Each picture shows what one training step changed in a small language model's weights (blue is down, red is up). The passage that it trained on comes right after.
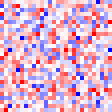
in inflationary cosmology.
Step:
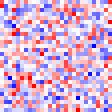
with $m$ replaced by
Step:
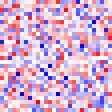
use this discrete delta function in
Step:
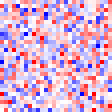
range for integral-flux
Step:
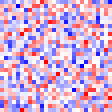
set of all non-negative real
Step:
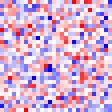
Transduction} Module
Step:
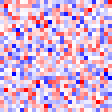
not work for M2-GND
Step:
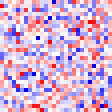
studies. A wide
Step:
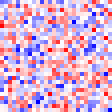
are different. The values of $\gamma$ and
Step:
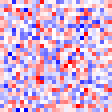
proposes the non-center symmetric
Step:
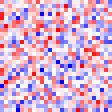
\thm{ If $1\le p
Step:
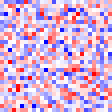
of personal data to the US;
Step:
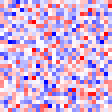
a one-block flip for
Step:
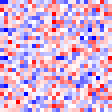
0.05 and half or more
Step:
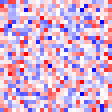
order parameter develops, in the
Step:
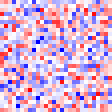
are given at the top (real part)
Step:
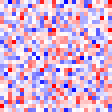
since this is the most energetically
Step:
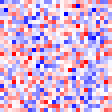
shows the phase space evolution at different time
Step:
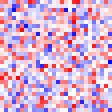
E(u)\ \text{among
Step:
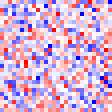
corresponding DM relic and $\Delta
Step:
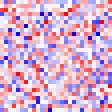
sample of $z_{spec}$
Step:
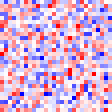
and the same construction as above applies
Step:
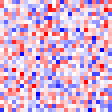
Hall conductivity. This is
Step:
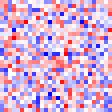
the classical linear functional analysis, but
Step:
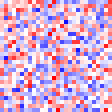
in order to improve the quality and
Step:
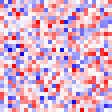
supports the Hardy inequality
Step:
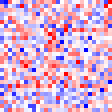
between ESA and NASA.
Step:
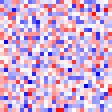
them.} A new input of the
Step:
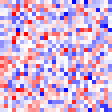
= x \vee z) \rightarrow (x
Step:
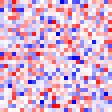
states, where this monogamy
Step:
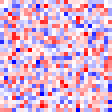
($Z,Z^\prime$) can be obtained
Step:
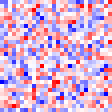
that they give following shortly.
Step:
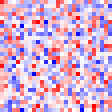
(\cite{7}, Corollary
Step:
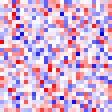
the sound velocity $s$
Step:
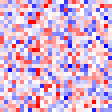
R}} \newcommand{\kk}{{\mathbf
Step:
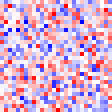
true particle type in the
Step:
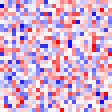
aperture. The progenitor
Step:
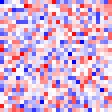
fixed by comparison with experiment.
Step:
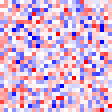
several quantum-correlation
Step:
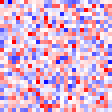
a sum of identical terms each of which is
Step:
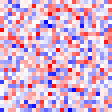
at the nested point, which reduces
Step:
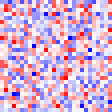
stays largely the same while the number of
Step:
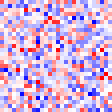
the Medieval Climate
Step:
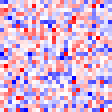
double fine-tuning,
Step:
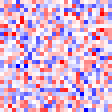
field phase for $\bm{H}\parallel
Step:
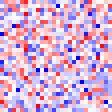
|A_1|$ edges to
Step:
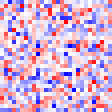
$(1)$ The Sidon constant of
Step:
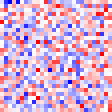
d'Hermite qui est
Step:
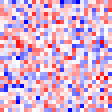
literature, other approaches were also
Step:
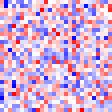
In other words, in the first
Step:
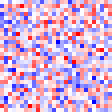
a web video, if we can
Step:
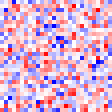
function was kept arbitrary and
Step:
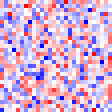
the BABAR detector at
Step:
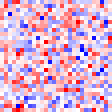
generalized fractional Poisson distribution
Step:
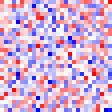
\smallskip \begin{quote}
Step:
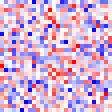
fourths between 25% and
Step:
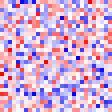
such a logical gap would be to
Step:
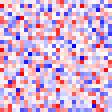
is the core In the present paper we will
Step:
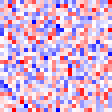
dashed-dotted lines)
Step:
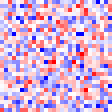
have suggested the $2W +
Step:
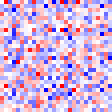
\! \right) \! {\displaystyle
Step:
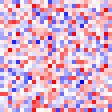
with a varying number of target
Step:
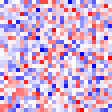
discharges to show how the
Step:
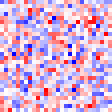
experiment were merged to construct
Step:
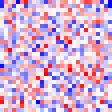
21\right) $ becomes now
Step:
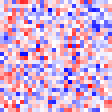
Yamabe problem for CR
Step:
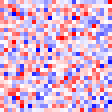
each distance $d$ is calculated as
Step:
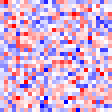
G dt$. Note in passing
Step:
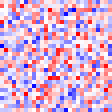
of Ia SNe are likely
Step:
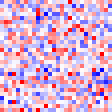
term in the integrand corresponds to the
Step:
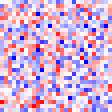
the Sweedler notation for the
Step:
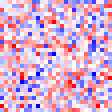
if and only if $f$ is.
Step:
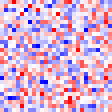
we can resolve the close
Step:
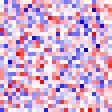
common thread among some prior
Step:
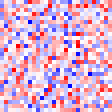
Hall, Gainesville,
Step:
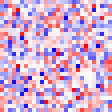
and mixing seems insufficient
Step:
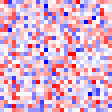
(it coincides with the
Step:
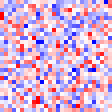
assume that $Xc$ is equivalent to a
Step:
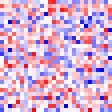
different species of molecules in
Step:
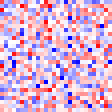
when } \quad i=j=k \\
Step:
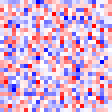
the asymptotic (in
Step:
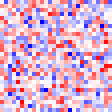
SPH simulations, interaction between
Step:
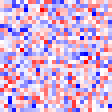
K. Nakamura {\it et
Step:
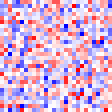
% For physical systems in
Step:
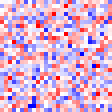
density matrices) commute with all
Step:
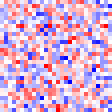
neutron capture have been
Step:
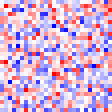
potential phases in the rapidly
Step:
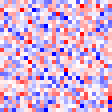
do not generally coincide with
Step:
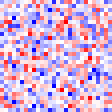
\) is defined similarly. The
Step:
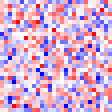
routing. Given a symmetry
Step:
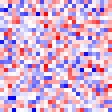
Galilean invariance, and the
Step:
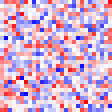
in the same as the acceleration
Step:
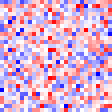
polynomials of degree $j$. We can
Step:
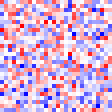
\\ \hline Privacy protection
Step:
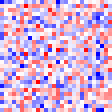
constant $c$. The corresponding random oracle
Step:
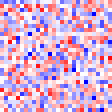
an equilibrium point on the
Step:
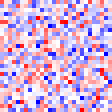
\smallskip The entire study we
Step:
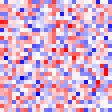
and the simulations are performed using
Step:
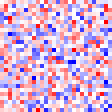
of each quadrilateral wll
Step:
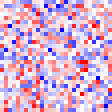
boundary experiences a sharp
